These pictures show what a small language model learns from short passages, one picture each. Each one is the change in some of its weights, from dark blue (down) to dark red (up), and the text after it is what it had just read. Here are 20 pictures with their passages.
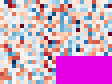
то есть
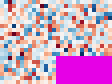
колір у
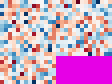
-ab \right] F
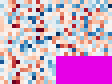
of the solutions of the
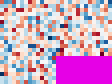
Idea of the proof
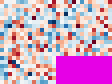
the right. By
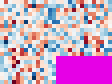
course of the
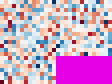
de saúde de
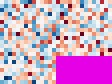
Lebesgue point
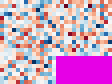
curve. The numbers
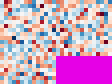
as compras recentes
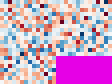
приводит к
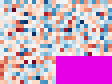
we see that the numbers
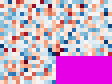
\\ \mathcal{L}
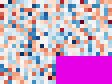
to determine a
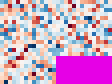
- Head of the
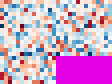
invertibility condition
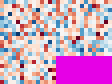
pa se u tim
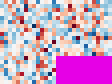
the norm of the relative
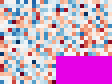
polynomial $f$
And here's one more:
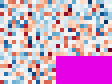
se encuentra en
